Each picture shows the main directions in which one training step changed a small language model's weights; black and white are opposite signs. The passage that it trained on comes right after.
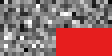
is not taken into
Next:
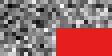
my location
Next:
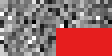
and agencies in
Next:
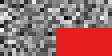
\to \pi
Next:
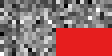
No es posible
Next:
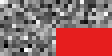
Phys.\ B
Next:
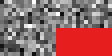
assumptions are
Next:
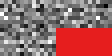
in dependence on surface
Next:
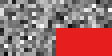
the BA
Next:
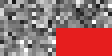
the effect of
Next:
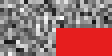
is repeated
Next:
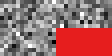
and $\nabla
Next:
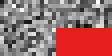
the classroom
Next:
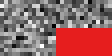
been observed in
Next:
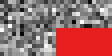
valid with less than
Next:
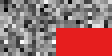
the transmission phase
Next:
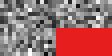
as the model for
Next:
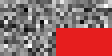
quarks in
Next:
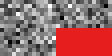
data should be
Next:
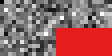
network which consists
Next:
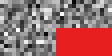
a background where
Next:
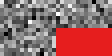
harder it is
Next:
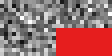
control. It is
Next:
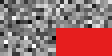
the collapse
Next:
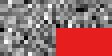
par des proches
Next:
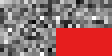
on the equivalence
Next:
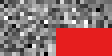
set contains
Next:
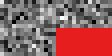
for choosing
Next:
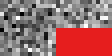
for official
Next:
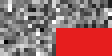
XSM is
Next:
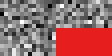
the mixed
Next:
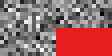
biases are
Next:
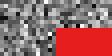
a function of temperature
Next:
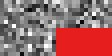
ADR as
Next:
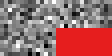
and allow for more
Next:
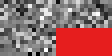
newer design and
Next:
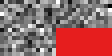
otherwise if
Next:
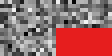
cross-section as
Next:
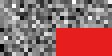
The nuclear
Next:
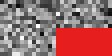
speed of light
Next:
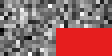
and Oliver
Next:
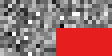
Because of
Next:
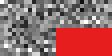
are practicably
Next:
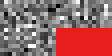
National Research
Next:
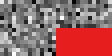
do nível
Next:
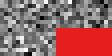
the recent investigations
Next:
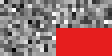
від дня
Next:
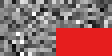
the applicability of
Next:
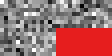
interval as a
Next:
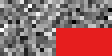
antara 3
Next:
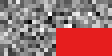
uses the fact
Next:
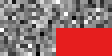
the lower two
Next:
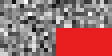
to consider what this
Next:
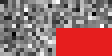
statistical tests
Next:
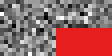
padre es
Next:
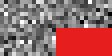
modulus of
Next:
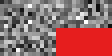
prism has been
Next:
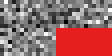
time limit.
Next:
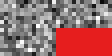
main model presented in
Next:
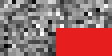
the same place as
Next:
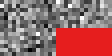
with previous studies
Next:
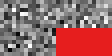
+ \omega
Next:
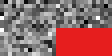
by forceps
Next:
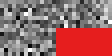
and, learning
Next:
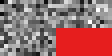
la estructura
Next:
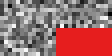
depth of
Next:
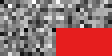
Suppose that
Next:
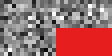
an active
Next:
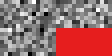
to variability among
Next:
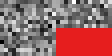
terá como
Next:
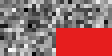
the SHX
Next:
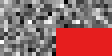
common definition goes
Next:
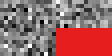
quarks with
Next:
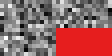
statements valid in
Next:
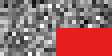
by Decree
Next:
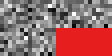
may exist in the
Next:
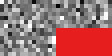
Solution of this
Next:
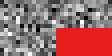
next section,
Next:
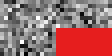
systems, we
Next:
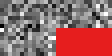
number of RIS
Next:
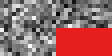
singing recording
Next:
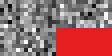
prep and
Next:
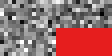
the study of the
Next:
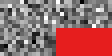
an approximated set
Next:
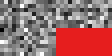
the following article
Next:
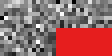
philicity as
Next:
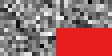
live in
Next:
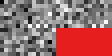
came up with
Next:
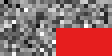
underwent a
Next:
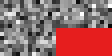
agreement is
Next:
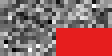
wearing the
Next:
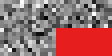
currently being
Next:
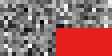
quarks and
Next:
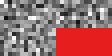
a distributed
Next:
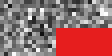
new forms of
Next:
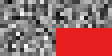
a NLO
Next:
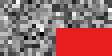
that maintain the
